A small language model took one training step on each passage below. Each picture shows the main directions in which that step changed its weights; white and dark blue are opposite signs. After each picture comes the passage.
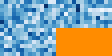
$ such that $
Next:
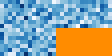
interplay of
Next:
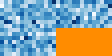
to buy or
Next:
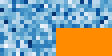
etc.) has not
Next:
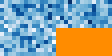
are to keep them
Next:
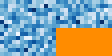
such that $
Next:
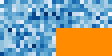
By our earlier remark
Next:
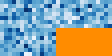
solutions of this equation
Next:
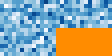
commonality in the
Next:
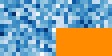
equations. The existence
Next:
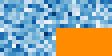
of complexity one over
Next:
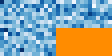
charge on the
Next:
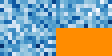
is independent from the
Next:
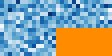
nonnegative integers of order
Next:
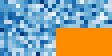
and the imaginary part
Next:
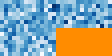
Mathematik und
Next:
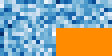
result is a corollary
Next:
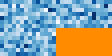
\in \mc
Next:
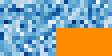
notions of through
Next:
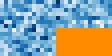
the Schur complement
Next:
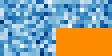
this it follows that
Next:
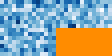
since} \quad
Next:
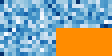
codes which do
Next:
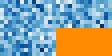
dxdt -
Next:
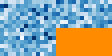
number of such a
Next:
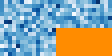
the velocity function:
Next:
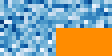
the hypersurfaces of degree
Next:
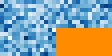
is fixed at
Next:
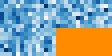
and $x
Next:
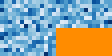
heat traces in
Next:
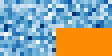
are marked by components
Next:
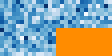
$X$. Denote
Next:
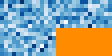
the only way that
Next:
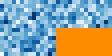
energy prices.
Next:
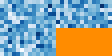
both simulated and
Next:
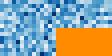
then the family
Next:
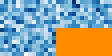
unique neighbor of
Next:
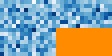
of mitigating
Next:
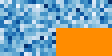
under the conditions of
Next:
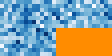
now. If
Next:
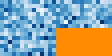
is shown below;
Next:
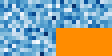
locally compact,
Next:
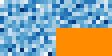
that inhomogeneous boundary
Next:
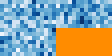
groups. The introduction
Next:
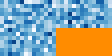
the lower bound established
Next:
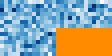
our data for
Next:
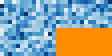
Science Foundation
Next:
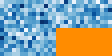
$\eta$ on
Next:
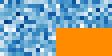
the compression of
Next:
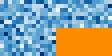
the subject of a
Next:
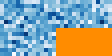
of the compound
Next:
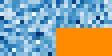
that for any continuous
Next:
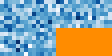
how to push a
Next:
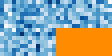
conclude the proof we
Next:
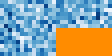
we will need the
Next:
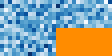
For the reconstruction scheme
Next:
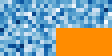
which gives a combinatorial
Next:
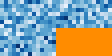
the correct solution obtained
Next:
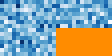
detailed introduction to its
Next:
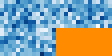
generation. The initial
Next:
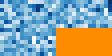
for the validity
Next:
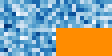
show that the new
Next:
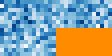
bandit procedure.
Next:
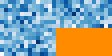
\nonumber \\
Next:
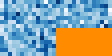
ball constant $\k
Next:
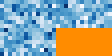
row 0 to yield
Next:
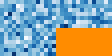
first look, it
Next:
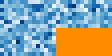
for finite multiple
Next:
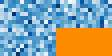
+ \ldots +
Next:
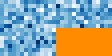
play of this
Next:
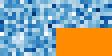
$. In the notation
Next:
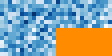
case the parameter
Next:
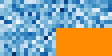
to a small
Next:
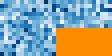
density estimator $\widehat
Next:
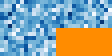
matrices $\Phi,
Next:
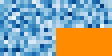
following pointwise bound
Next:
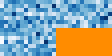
probabilists' and
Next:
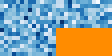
asymptotically Lipschitz function
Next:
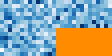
there exists some
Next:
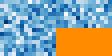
as follows:
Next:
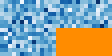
j \le
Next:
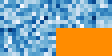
that $A
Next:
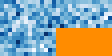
are various. In
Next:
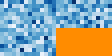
a compact set in
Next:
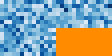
the space of
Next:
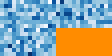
have concluded the
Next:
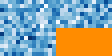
it's not
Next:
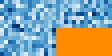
{\bf Corollary}
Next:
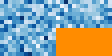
the Weyl group associated
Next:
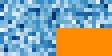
ha le formula:
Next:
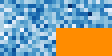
is a linear hypergraph
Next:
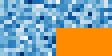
the theorem, we
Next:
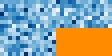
electric and magnetic
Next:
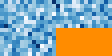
Remark 3 of
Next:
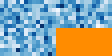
a family of solutions
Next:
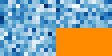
$E$ is
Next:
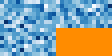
of the partitions for
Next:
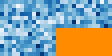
{\it standard
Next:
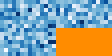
probability measure,
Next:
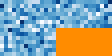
on the model problem
